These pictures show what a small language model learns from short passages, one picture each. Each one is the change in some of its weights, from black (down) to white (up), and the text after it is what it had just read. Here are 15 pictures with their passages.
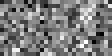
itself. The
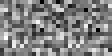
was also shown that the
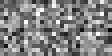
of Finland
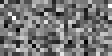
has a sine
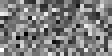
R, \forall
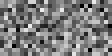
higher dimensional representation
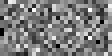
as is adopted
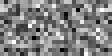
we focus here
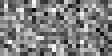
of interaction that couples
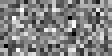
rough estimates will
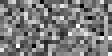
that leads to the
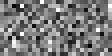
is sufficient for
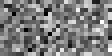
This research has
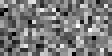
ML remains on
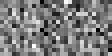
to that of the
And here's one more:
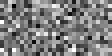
continue to use
